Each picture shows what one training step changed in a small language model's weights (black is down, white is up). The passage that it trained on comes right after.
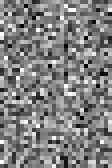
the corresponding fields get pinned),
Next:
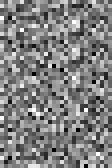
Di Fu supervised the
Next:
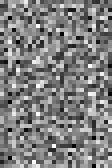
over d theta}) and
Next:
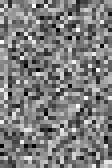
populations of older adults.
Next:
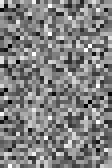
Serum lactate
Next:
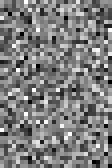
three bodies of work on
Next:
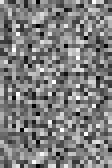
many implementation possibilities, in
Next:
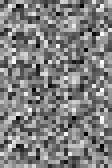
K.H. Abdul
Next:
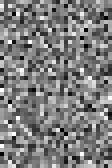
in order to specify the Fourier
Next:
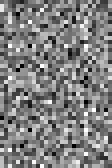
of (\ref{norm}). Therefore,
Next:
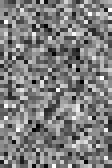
nearly 11 million people affected with
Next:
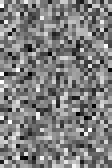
India “literacy of the
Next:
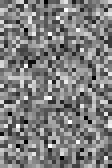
collaboration and knowledge exchange. Accessing
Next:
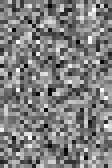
o'rtasida xulq
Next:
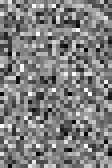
making and evaluation. (Lok and
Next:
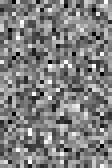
metrologiya ta'minoti
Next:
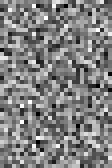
crônicas como o
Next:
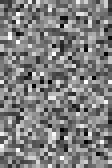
sets are conditional on the selected base
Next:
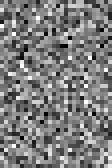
from incoming light. The localized
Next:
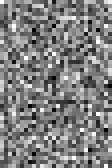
axis, while that in the right F
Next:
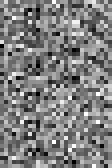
В отличие от
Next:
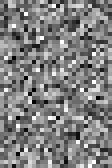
and a rectangular shape with
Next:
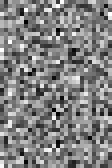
problème de la
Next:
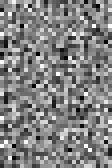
or near the global minimum. Since it
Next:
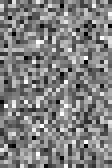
the mathematical formalism is introduced,
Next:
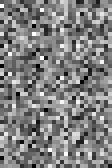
Treatment included antigen
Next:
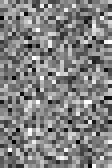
this fragile interface can lead to gel
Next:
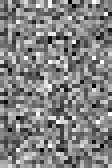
Yorubawa and
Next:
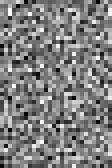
Jahrhundert, hier,
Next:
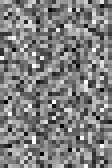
para prevenir luxações no
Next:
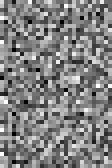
tool. Beside pottery
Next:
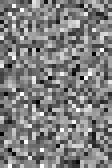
I get better agreement using the following
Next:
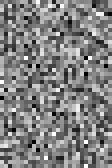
this can be achieved through the activation
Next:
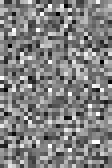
the Kapasan Market.
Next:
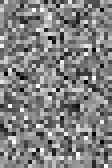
\end{equation} where
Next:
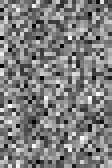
istenen çalışmanın
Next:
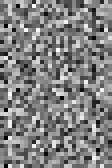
mezcla, lo cual es
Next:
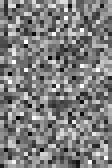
block header and a block
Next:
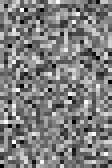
the extrema of the biased CM
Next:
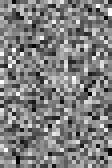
Abstract: *Future primary
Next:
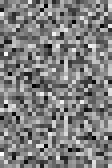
the review drafting. A
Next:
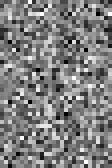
features. ``Registration''
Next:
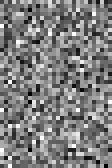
strategy on real data sets, we have
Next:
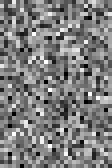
an ability to investigate more options and
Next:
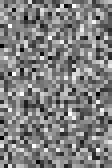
teremtsen – nem
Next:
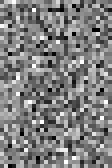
Nueva York:
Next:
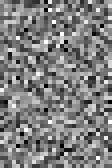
theoretical writings, assemblage
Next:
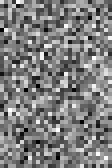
composed of four stages, which
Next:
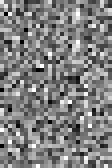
between imaging findings and surgical
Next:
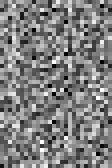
estava de volta no
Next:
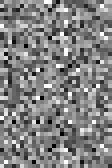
shubha qilsa,
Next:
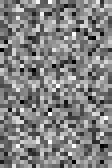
Useful Textile
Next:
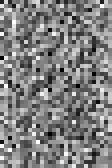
a 20µl injection loop
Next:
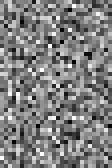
(ionization) and electric fields
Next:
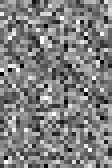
their phase space distribution. These global features
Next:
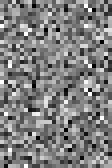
emas. Shuningdek,
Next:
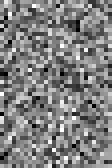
with other analysis methods to better define constraints
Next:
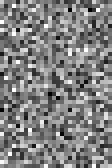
embasar recomendações de
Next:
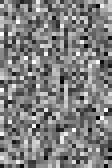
in the $K$ frame was
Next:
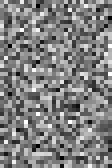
consist of two offset mass components,
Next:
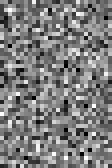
the details of the chiral transition,
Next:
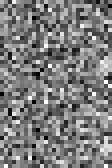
на российскую
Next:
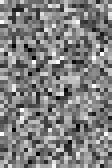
de Kinshasa
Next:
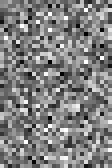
single quadrant of the
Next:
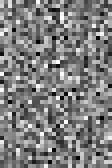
front progression is in the
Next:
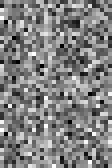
= \mathcal{T} -
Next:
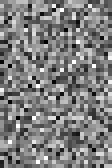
and 2 encode the brane
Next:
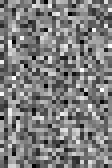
into their numerical simulation, and also demonstrate
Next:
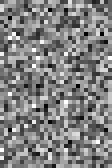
Due to complex material structure,
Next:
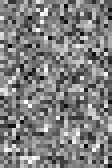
signifies the moment of peak structural
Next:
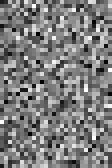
supercritical so that no
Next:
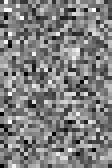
lifting tasks of a
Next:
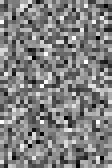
han sido muchas,
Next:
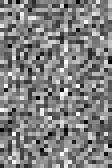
the various budget lines applied to
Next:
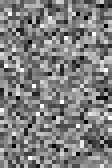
ko'rsatkichlarning mavjud
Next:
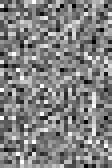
a risperidona, seu
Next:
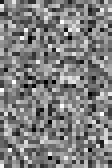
$m=14$ which maximizes
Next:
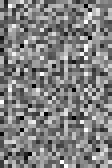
in a public hospital. This is
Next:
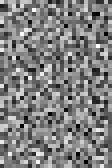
duas pistas de 14 m
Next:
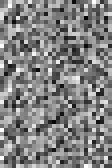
to RPDV.
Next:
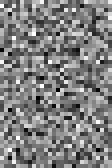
70 cursussen met
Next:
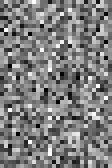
implementation since Eigenvector
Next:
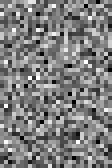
the site.⁴⁰ (Figures
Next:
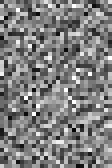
simulations to investigate the influence of a communication
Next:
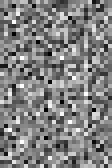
STRATEGIYA VA
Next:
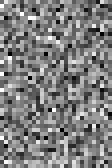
A neighborhood is specified as
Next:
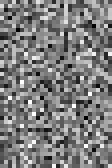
the book? This paper will
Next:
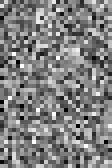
do conjunto urbano vão
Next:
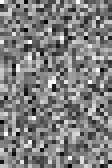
imaging, dehazing,
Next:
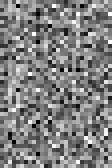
correlation (DIC), has
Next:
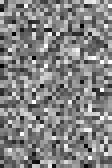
компаніях. На
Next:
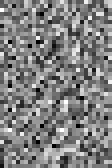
experiments were performed using two human breast cancer
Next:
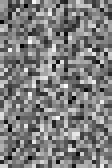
Literature Review The nexus
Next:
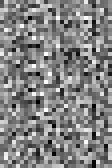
\end{bmatrix} \quad
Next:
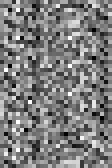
ПІДХІД ДО
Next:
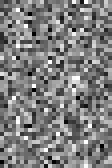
ulkanlari bir necha
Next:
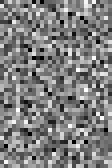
is defined as an “s scale”
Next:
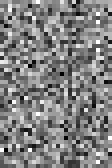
a tightly-bound lattice and
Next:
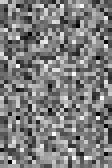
scattering, which also leads to an increases
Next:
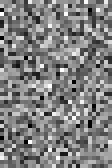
erlaubt das CVT eine
